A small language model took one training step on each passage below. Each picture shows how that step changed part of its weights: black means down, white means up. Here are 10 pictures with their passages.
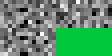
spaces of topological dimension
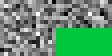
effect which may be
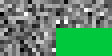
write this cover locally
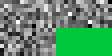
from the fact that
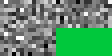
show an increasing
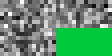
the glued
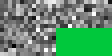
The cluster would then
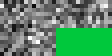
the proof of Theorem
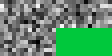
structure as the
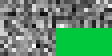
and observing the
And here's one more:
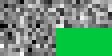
predictions for most
